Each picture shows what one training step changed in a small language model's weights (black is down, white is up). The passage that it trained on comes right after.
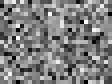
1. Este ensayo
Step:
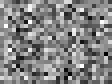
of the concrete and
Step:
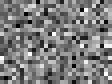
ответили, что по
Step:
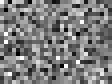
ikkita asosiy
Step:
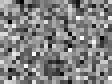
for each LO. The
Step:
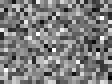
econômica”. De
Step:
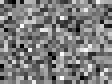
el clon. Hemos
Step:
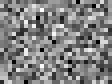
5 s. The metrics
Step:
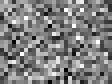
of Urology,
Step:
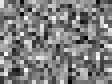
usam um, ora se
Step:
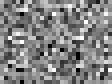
а наразі – у
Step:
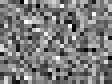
consentimento para tal.
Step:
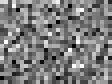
enables an extension of
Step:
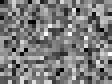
ait ildeki
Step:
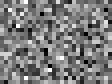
was held on July
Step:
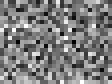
development and economic growth: A
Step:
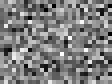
Design Modeler and
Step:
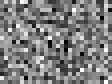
in Oyo Zone of
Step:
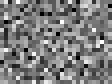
Francesco Tavella
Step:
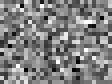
стоматол. –
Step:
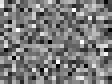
tavsiyalar berilgan va
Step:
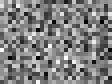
the efficiency of the production and
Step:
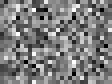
DISEASE IN
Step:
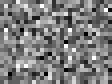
Availability of data and
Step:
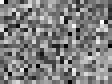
l'inclusione di
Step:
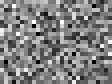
the *cultural factor*. I
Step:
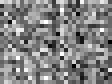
necessary information from one source.
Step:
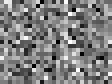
work quality assessing of the
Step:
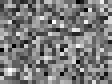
can be examined through multiple
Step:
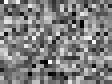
Mehrwerten und
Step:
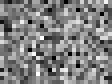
contains career identity as
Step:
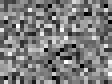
qizil ikra,
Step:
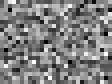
termal kengayishiga
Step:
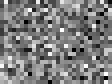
This research was conducted at the
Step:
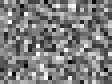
nisbatan biroz
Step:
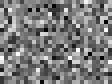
emoções de maneira
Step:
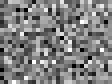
belonging to a specific
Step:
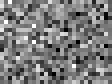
step that can be done
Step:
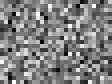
Lernstoff in
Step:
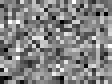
aniqlash, xavf
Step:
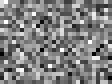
o sobrenome.”
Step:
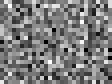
employing dynamic programming
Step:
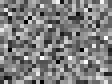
and private sector entities.
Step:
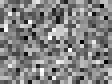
from the problem (Step
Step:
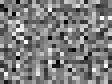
Komfo Anokye
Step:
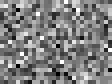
onward the Government
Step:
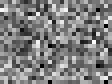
عليا 8
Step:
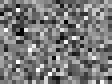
tutadi. Chunki
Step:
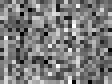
the hydrochar's
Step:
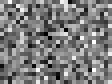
In this paper for showing the
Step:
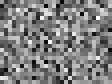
the suppliers.
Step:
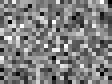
innovative research in science,
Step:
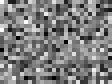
factor rotado; el
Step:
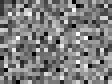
explicita Cândido
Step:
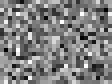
da seguinte forma:
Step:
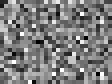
quality, since VFE
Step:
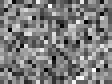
researcher's mind to find
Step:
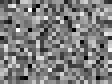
material de alumínio
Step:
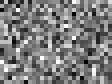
allen inhaltlichen
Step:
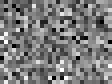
pharmacy, Vikram
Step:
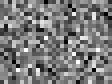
new craters is often obtained
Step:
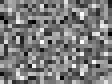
tashqi va ichki
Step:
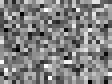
related to motivation, such as
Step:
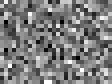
bosqichlarini va
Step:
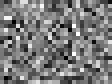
xaridorlarning talablarini
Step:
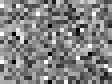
to the respondents. The
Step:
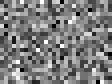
seconda stanza del
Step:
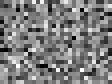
the Banach space
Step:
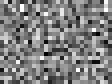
required when a public channel is
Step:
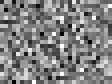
aí tem de atender as
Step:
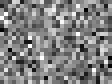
probleem te kunnen
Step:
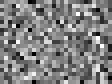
sortes. Pour
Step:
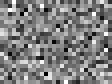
among cognitive and emotional
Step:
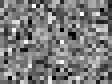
model produced Economic impact A
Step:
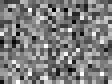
maʼlum bir
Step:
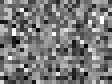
bo’yicha ilmiy asoslangan
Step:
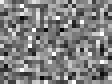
*Qualitative Research in
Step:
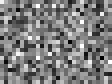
Alargamiento de
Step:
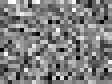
отамана П.
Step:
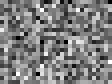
Temuriylar davri
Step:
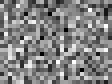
[CO₂] are
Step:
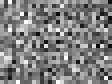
stress factor that causes a high
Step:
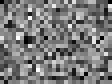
namuna bo‘lish uchun
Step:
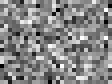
Расулов Р.
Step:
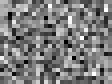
medium and ratio of
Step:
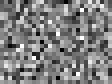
в языке.
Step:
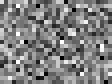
and the public since 2013,
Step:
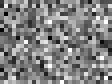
water followed by ethanol
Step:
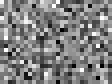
dividem as tipologias
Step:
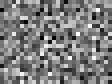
A- o‘sma
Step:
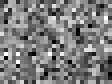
phil. scien.,
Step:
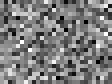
en este primer nivel
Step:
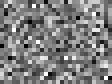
needed to gain their
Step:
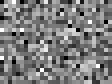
school students towards physical
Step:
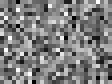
o estudo desse
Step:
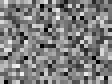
item “Observation
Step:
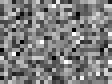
developing countries, this
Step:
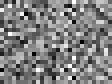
health, - no one is
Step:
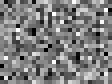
інформації. Дана
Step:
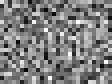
MITE database is
